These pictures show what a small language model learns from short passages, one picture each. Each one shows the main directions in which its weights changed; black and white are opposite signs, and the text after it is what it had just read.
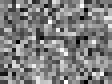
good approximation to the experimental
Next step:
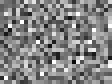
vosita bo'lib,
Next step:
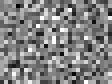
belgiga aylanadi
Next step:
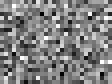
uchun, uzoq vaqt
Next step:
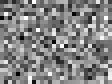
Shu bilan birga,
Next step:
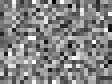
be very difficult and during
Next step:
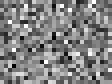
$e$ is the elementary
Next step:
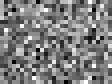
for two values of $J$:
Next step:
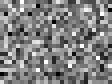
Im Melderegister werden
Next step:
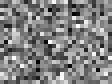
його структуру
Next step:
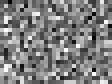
molecules in the trap
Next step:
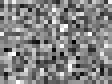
harmonic oscillator in
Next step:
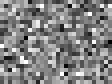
of Macroeconomic
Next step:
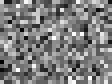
radius. The turbulence
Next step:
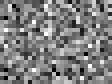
\nonumber \\ & + \gamma
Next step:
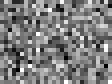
fractional exponential distribution
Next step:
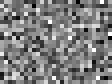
pour un seuil
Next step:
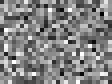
on fundamental values protected by the
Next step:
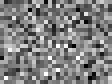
repeated until the total mass
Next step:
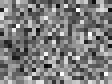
espacio donde
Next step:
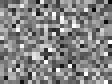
on the total average personalized
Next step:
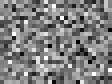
y transformar con precisión las
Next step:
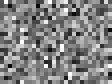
intermediary position.
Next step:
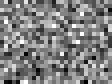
4 – a și
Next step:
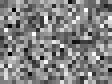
Committee on the
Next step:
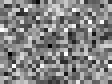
relación entre Tribunal
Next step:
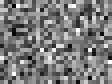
that structural correlations will
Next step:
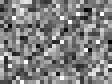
modulus). For example if
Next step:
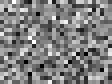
necessary degrees of
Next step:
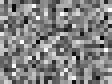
Wenhe Jiao for
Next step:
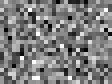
diareyaga virus
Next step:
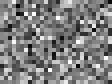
importância para elucidação
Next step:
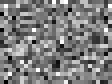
leading $p_{\rm
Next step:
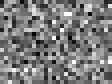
San Esteban
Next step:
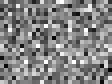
Factors* The environmental
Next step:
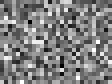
verzet te bieden.
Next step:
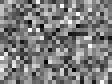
= \lfloor
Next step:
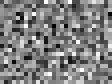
il se situe quant
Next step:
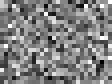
\end{array} \right.
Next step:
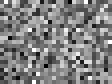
others for this wavelength
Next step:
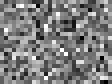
is indeed the case and assuming
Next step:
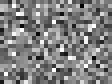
как правило,
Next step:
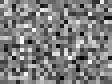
temat. Niektóre
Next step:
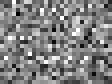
casa, desde o momento
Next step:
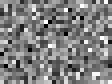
collect movie plots
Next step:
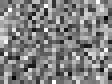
a parameter initialization strategy to
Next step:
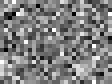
be considered as inconvenient in
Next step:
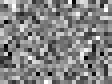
Femoral Neck.
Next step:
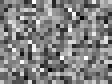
metric $d_{ab}$ defined
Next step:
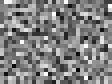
of scalar field theories. The
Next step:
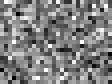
configurations. We then count in
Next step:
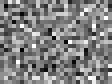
yetdi ishlatilish
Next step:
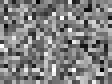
da página. -
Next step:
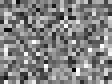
somewhat steepened
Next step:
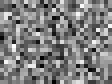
des Matériaux
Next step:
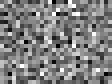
отглагольных имен
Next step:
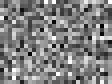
uma hipótese existente
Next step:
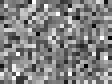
\cite{master} gives
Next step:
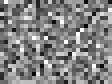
value. Nevertheless,
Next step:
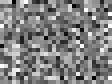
constó de cinco
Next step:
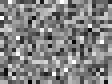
qualidade, havendo a
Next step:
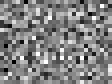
Fund, and the German
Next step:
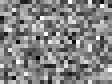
two-body wave function of
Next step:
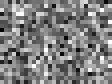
освіти рівня
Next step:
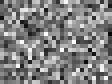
the scalability of networks based on
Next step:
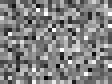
phase shift imprinted on
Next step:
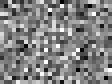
aset yang dimiliki
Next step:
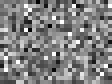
Freeman {\em et
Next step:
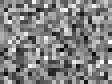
from the $\tau$ decay are
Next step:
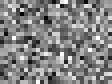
diminish in intensity and
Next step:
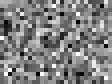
with Yubii Noda's
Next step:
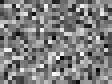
dx \ d \tau}}
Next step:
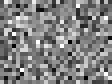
difference between the curves is
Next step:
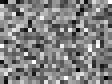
se davam mais entre sujeitos
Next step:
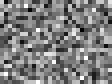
applied field $H_{a}$ up
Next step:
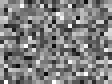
on harmful concepts that
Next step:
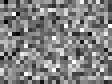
cultivada sob diferentes
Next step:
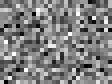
or chemically modified upon
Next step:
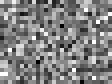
term, proportional to
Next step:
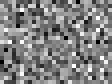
les populations musulmanes
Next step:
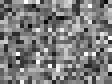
29. Snyder,
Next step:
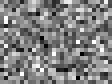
the thermal baths through
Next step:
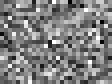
discussed in the previous section.
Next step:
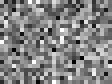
sobre embarcações e
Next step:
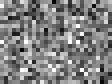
по аудиозаписи
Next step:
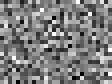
pegada Grande
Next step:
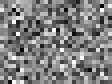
that speaks so much
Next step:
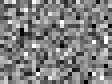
the maximum and mean temperature of the
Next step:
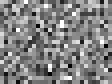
a volume limited sample of galaxies
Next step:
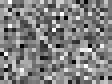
plateau (green
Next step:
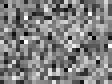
| | | Mean comparison
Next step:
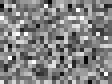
/ Ін-т
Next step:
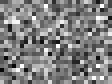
as \begin{equation}
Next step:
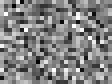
эълон қилди.
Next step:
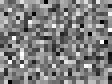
la atención la presencia de
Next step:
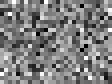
chúng sẽ
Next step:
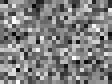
nucleon electromagnetic form
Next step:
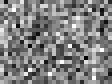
point in the polar grid to perform
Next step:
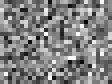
the performance of beam training, we use
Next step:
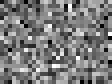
q_j q_k
